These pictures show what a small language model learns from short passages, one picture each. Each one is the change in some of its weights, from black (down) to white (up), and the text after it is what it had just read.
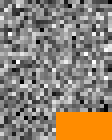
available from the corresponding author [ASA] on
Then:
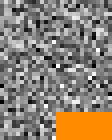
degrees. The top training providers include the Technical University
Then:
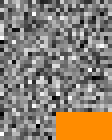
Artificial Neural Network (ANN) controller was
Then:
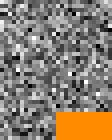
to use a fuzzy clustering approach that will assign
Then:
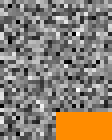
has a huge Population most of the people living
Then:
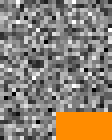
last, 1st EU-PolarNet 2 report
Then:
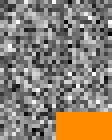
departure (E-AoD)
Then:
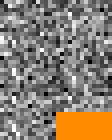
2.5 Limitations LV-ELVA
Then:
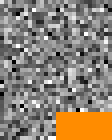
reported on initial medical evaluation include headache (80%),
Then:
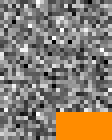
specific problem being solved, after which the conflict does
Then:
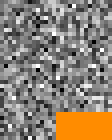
cm^{-2} for the catalyst grown on
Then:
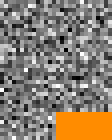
furunculosis that is caused by
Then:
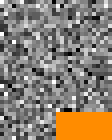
and resulted in a good outcome. Both injuries
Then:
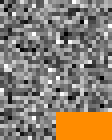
from central to decentral. There were more
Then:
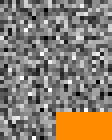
have their advantages and disadvantages from a
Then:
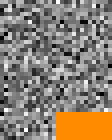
divided into several states. For example, the
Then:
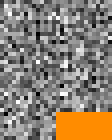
Use of Technology Level, Supply Chain Performance,
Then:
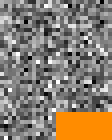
one mechanism. However, the relevance of electron transfer steps
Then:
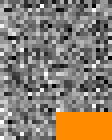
A AVALIAÇÃO
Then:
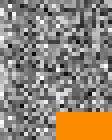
EFFECT OF PELVIC
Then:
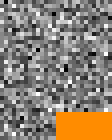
group x time). A p-value <
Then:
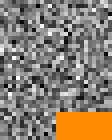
n$ such that u_ℓ contains
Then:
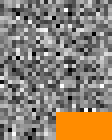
systemic modelling (modelling of the relationship between the individual
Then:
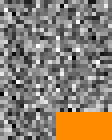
and enjoyment purposes. STUDENT
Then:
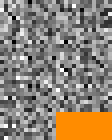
I should just help them to their seats, indicating
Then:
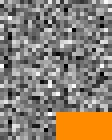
команди на
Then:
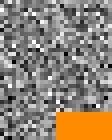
the DE. After reading a number of parameters from
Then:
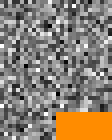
need of negotiation skills, and interestingly a
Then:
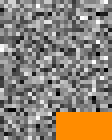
negative influence on public opinion and politicians.
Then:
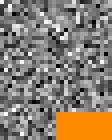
Key components such as tokenization, and
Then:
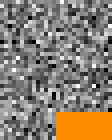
while it is just 2.73 kJ/mol
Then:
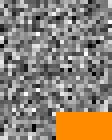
were counted according to [25] and waste
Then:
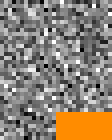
NSaaS Network Security as a Service
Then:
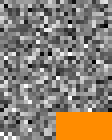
the acquisition of knowledge and the ability to solve the new
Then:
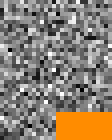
All the ingredients of skimmed
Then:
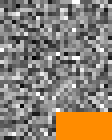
peat. Experiment No. 2 -
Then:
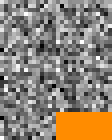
the Treatment of *Serenoa
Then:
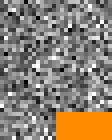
x_j = \alpha \delta_y
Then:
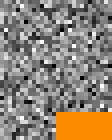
population and what human capital the new countries will join
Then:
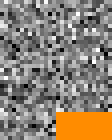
(or asynchronously when internet connection is
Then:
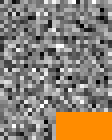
soldered to a board trace connected to the
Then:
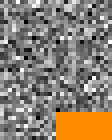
mosaic reconstruction (crazy paving).
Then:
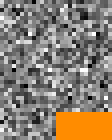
important matter. Raised issues affect all the
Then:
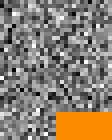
first permanent cinemas at the beginning
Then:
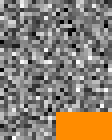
of behavior and strategy can ensure the sustainability of their relationships
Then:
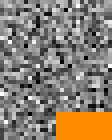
mm ZOI, whereas crude exudates testing
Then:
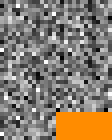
Community engagement is establishing relationships with community
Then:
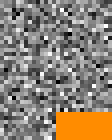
samples were compared with standard values recommended by World Health
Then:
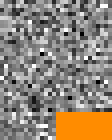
frequently employed in education, leading to a change in the
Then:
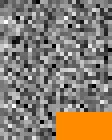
early involvement of health workers and other stakeholders in designing
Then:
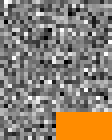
reflect the same liquidity flows in this period as the
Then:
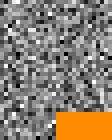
Leydig cells, resulting in abnormal development of
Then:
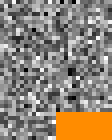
primary dictionary (Static) and secondary
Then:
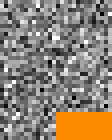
So, a step has taken through this study to explore
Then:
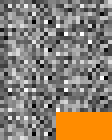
TUBERCULOSIS DETECTION
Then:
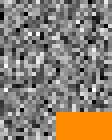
and its low resonant frequency (approximately
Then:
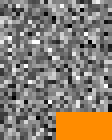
behavioural psychology [13], people are inclined
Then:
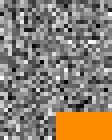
are annually submitted to FAO by national
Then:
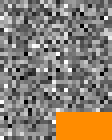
its players, to structure a search for
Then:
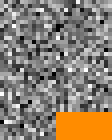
viscosity (m^2/s)
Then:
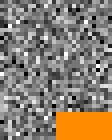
option is outsourcing to other three
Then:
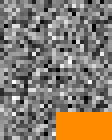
environmental engineering services costs to mitigate hazardous carbon
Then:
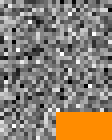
used as food, it can also be readily converted
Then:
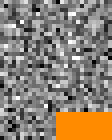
X and 1 variable Y influence each other. Table
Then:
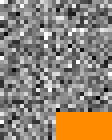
equality of women and men is considered in the modern
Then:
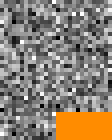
in Antalya need to be educated on
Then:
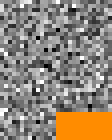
involved 20 students as the participants of the research. Through
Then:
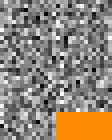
River basin is one of the major hydrological units
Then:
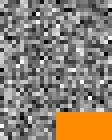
SMS, etc. should be used for
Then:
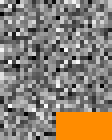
needs. Living lab enables innovative solutions to specific problems
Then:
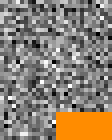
a share of total imports of OIC countries,
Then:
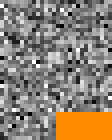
with at least two days in advance, as
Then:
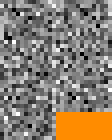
to generate conditional samples, fit vine structures to
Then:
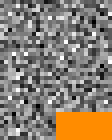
New Opportunities for Publishing and
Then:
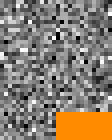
statements prepared by a company, conclusions can be drawn regarding
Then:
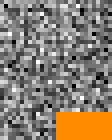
the use of fast static arrays with empty
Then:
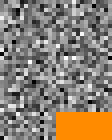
Remark 1 (Convenience considerations).
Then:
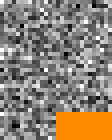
higher than that is in conventional. But statistically there was
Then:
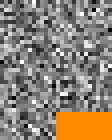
used in this research included an inverter,
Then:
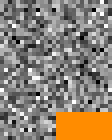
to commit in England an offence against English law
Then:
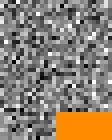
and reproducible data. As with microscopy
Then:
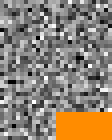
the missed detection rate. Experimental results demonstrated that
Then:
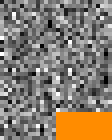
a wave that coupled NC to LCI,
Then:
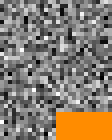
i.e., Corporeal Sheath
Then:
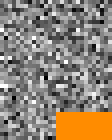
Decomposition) helps to apply our method in most
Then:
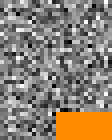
supervisors. 5.3.1
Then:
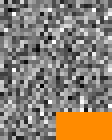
The *spre* remains stable and resilient
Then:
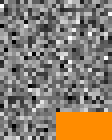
Velocity streamline in modified orifice
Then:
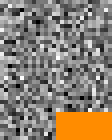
carried out in collaboration with all authors. Authors
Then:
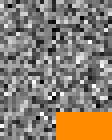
they persevere in the face of difficulties, and
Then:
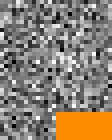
three channels. The color separation process is represented as
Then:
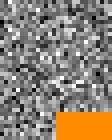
toxicity of the methanolic extract on vital
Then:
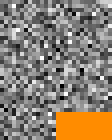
to:** Priyankar Bhooshan,
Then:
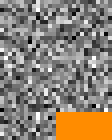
vital role of a cohesive family environment in
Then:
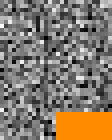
procedure and filtering for edge detection, the feature extraction process
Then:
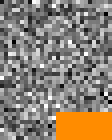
is always under different temperature and radiation conditions. In another
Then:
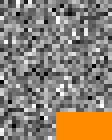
by whom. Secondly, the over growing interest
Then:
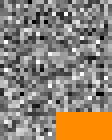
Then the same computational models and simulations are carried out with
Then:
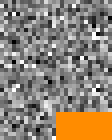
fit to be applicable in the manufacturing process in Brakes
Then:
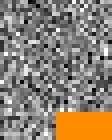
log interpretation chart (Fig. 4). Table
